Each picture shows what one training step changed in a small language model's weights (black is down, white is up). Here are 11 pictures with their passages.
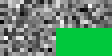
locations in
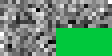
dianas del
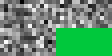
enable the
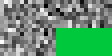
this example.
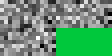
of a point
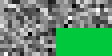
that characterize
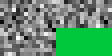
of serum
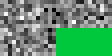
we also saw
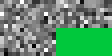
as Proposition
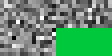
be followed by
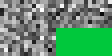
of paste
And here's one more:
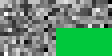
initial time is
